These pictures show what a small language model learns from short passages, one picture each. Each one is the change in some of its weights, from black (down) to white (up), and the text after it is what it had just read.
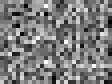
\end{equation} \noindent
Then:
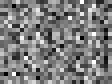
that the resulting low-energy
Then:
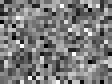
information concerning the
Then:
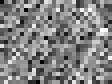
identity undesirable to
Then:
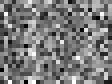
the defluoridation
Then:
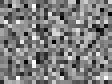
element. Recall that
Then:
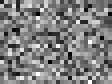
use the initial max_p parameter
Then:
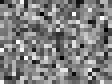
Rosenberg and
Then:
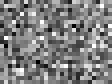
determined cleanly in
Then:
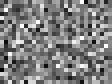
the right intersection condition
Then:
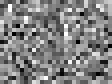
of each $\mu_{i}$
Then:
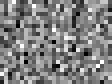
additional annihilation
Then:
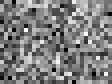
cyan curve) where the
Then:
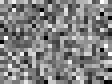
the cone of influence
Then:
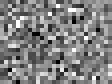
only if each branch of
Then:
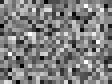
+ b$. Then we have
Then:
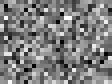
asymptotic normality
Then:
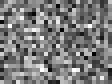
near the cardinal
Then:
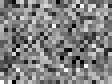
expansion in $\as$
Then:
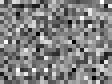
for future studies through
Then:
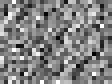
so on. We will show that
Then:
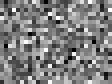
researchers at the
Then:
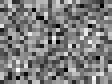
cap, braid =
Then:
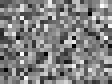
Hankel matrix \be
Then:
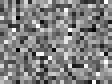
We have demonstrated that
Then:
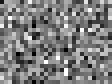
Richardson is with the
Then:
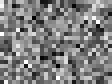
is linear and periodic. The
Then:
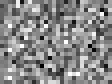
positioning the input and
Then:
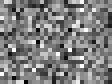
analysed using frequencies
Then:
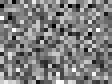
of the coordinates
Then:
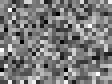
the bone defect was
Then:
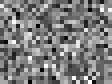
eliminate the
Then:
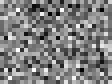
the help of development
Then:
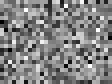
internal structure and external
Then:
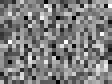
\delta \phi$ and
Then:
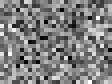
remaining resources in the
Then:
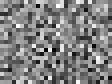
action now reads
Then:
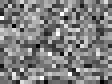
challenging. In this
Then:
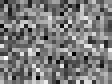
set the loss function as
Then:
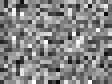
group in the sense of
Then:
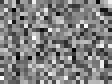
a situation that can
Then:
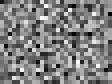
for an object $M$
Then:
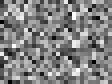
Fluid Dynamics in
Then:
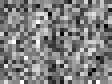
deviation. It describes
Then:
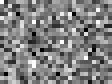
with other studies, while
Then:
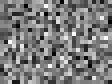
\end{equation} the
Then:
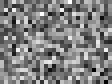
be a unit of order
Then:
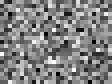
communication skills,
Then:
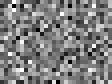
have been the subject of
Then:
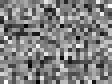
in the tobacco
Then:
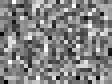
& 1 \end{array}
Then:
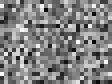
algebraic group defined over an
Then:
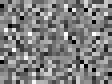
[67]. However, it
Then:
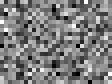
are not isomorphic. This
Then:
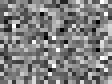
not underestimate their
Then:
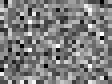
therefore strive to develop
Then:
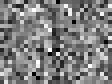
ground deformation and
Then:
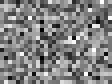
nodes and bonds
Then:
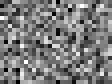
adjust the sick
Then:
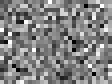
with higher walkability
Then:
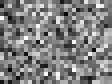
right hand side
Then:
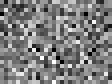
the form of and (ii)
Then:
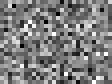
the joint density of ${\bf
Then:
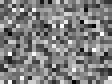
compare to the amorphous
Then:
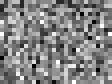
was determined. Based on
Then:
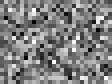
immediately after
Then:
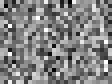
$t_e$ and
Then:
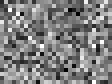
investigated systematically
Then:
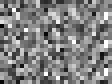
spherical shell
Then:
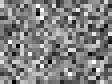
\kappa \rho =0,
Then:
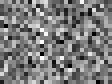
1. Fig 12 shows the
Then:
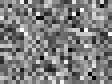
molecule and after
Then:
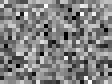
nonideal system due to the
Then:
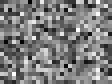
In matrix form this appears
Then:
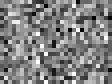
ring $R$ if,
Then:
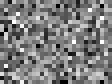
study, ten sample
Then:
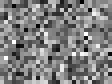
see that the lower bound
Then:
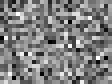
anisotropy of
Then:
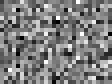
\end{cor} In
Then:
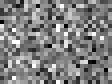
random number of them with
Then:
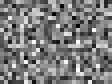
that bear heavy
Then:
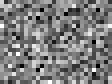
$1\leq m\leq
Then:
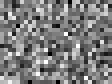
where $x$ is the
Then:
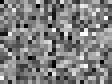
such spaces are ideals
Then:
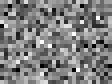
Here is an interesting
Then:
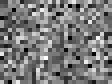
of the CCGaV
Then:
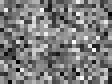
largest among such
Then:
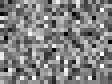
controlled with respect to
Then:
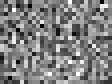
Time Password is
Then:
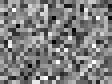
by $\overline{\P}$, is
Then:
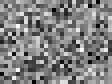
intervention, such as a
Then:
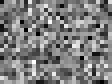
any continuous homogeneous
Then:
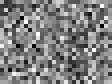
as the health and the
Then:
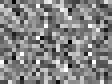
redshift, and
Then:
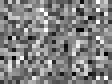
respectively $B$ has finite
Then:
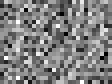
classes of the periodic points
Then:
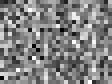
connection formulas and the
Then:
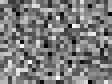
impact from cerium
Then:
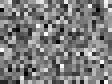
the tidal radius is
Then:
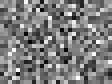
Actually, the real structure
